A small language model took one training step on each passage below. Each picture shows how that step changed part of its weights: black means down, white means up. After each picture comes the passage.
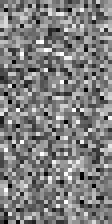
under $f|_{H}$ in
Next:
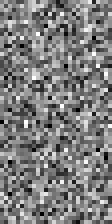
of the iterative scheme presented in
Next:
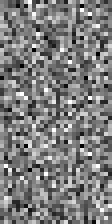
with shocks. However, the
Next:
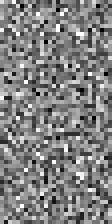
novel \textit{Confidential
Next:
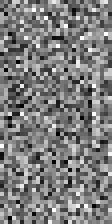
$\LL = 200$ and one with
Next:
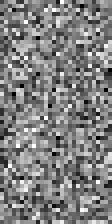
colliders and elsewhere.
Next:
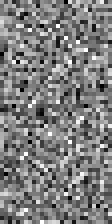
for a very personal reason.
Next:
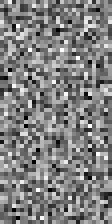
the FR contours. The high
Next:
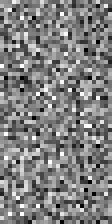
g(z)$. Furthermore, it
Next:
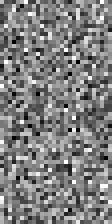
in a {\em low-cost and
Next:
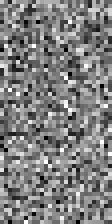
A protein complex consists of
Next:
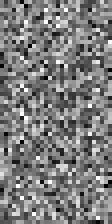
elsewhere, we note that
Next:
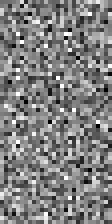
projecting the initial population
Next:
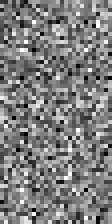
\lra 0$ as $n \ra
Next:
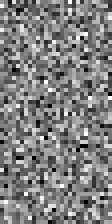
6}$ is called minimal coupling).
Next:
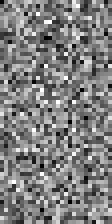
r}$ is a negative sampled item
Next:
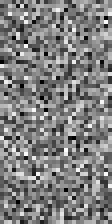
%The probing of the characteristic
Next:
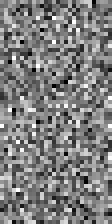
constants and to test the
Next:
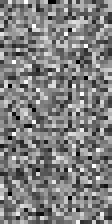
an orientable surface. Let $\mathcal
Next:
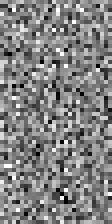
corollary follows from the discussion at the
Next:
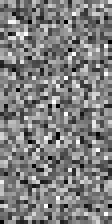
time translations) under the action of a
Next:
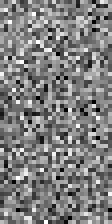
transform $\hat{f}$,\
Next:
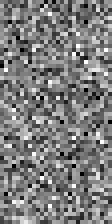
\rangle \qquad (39)$$ is
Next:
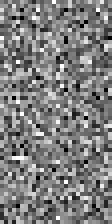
the results and improving the methodological
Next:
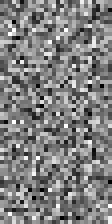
{\it quantum} confining string is
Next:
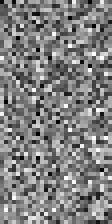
also highlights the difficulties
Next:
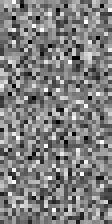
dephasing time from 25 $\mu
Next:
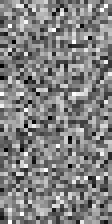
\in \Lcal \notag.
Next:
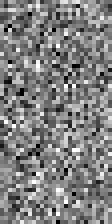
finite non-empty set $X$ in the
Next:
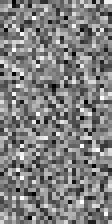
a rather surprising result to the
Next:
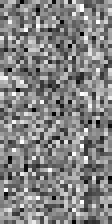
Generalized difference sequences
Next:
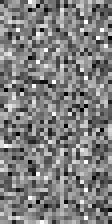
the substrate and superstrate can
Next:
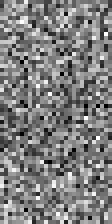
, r \geq 0$ of degrees
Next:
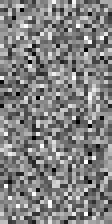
a countable subset $D$. Since
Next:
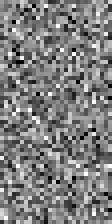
: $$\mathcal{G}=M\times
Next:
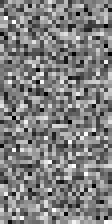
having the length $T_{max}$
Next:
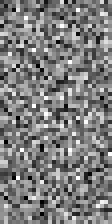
Neural Network AUC:
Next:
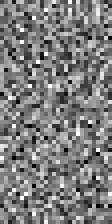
in \S 3. Then I present the results
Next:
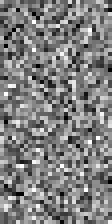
few observational constraints exist for
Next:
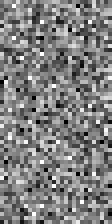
the ideal orientations are very
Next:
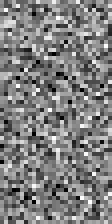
still divergent even within
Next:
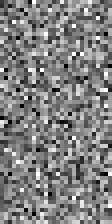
the case when $\lambda_i>0$.
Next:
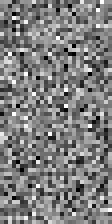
\subsection{Abel's theorem} There
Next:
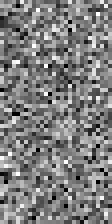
the content of the paper, section by
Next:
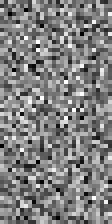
a sequence $(U_n)$ such that
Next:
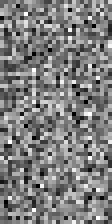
unlabelled data and learning to
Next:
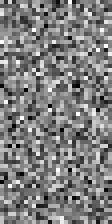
The baseline set corresponds to
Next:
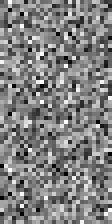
we assume that the decay to a
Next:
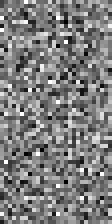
{\partial {\beta }_j}{\partial
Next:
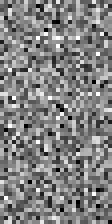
proof of theorem 2 of Van Assche
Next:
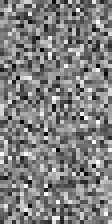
thank the Department of
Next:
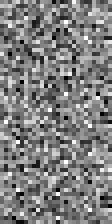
well as the dual-type
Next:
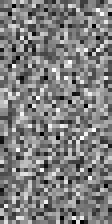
\mathfrak{F}$, so $A\in
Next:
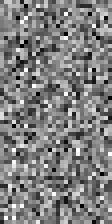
of concomitants of the initial data
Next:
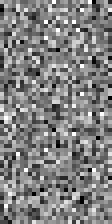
errors were likely due to
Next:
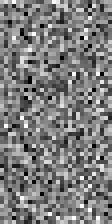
sub-sample). This is more than
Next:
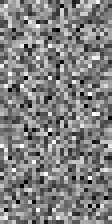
state (g.s) transition
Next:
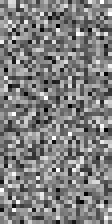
role in both quantum communication and
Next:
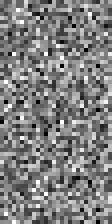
$t \downarrow 0$. Let ${\cal
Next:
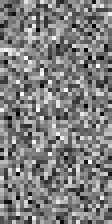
usual definitions, properties and
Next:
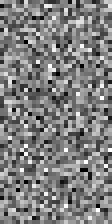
Let us denote the first term in Eq.\
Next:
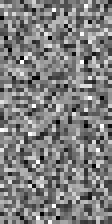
or “reasoning”
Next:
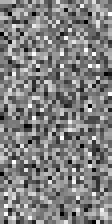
not see any book or journal
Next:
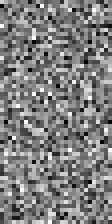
the observation that $x^*(\delta)$
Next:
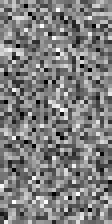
several papers with him. Let
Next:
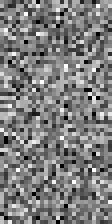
singularities ``specific
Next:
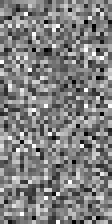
learned that the platform is
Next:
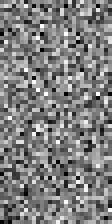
\). For simplicity the speed of
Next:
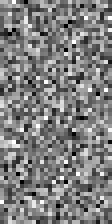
behavior indicative of a quantum
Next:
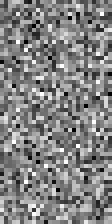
using the willingness-to-pay
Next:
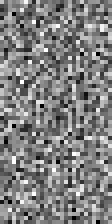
front dynamics: From
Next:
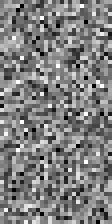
this region shows that it is dominated
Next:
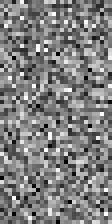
{Angular size lemma}
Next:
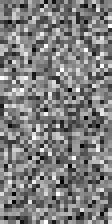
\qquad . \qquad (3)$$ We
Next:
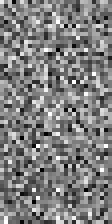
$\b{S}$ is also symmetric and
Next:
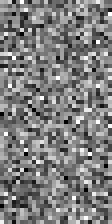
tilings are quite different. The
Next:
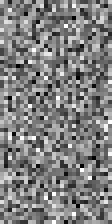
is given by \begin{align}
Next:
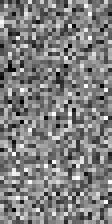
every $m$ then follows easily from
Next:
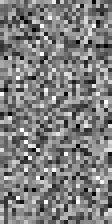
radius of the solution and plays the
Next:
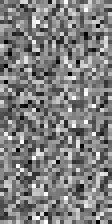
\S^N. \eeq This is
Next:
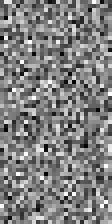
element in $X_*({\bf
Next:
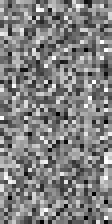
the variety of unipotent elements
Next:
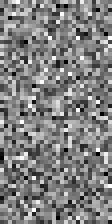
suppressed for the $\hat x,\hat
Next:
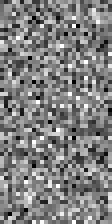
\gamma \sigma}({\bf k})$ are
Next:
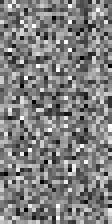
holes are well resolved and we may
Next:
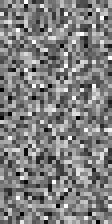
becomes a fundamental test of
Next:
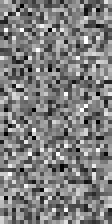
in FLUKA and the cross
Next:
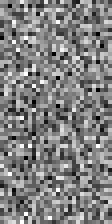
smishing dataset is highly
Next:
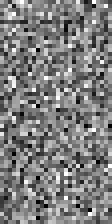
\end{figure} For experiments where the
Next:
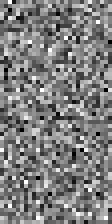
spaces, it is a direct consequence
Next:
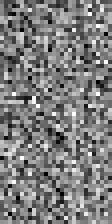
vs. collisionless
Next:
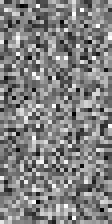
First, we define our terms. We consider
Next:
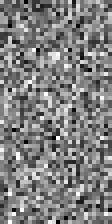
perspective. Front.
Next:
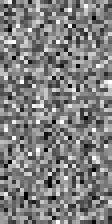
in}$ into either ${\bf R}$ or
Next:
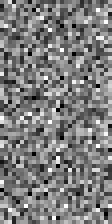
fact that the second (volume)
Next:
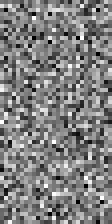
of the convergence of MLHT
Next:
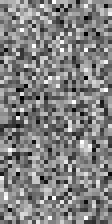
E$^*$ is proved in
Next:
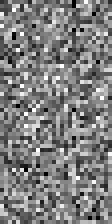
given here, simply coming from
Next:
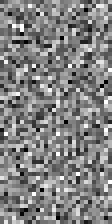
phase in addition to the conducting phase
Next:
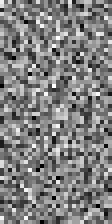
ensemble of of the possible
